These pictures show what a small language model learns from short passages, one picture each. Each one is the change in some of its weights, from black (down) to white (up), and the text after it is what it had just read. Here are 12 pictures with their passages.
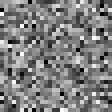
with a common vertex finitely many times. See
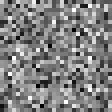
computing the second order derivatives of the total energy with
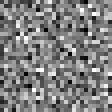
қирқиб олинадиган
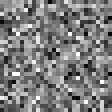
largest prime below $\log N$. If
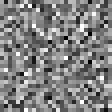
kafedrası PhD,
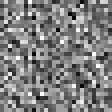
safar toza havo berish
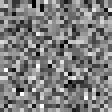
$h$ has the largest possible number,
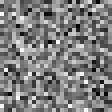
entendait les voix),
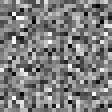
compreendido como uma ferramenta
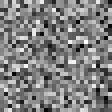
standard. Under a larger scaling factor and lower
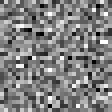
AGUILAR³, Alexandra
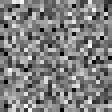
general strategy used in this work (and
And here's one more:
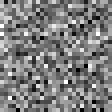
perut, sekret vagina
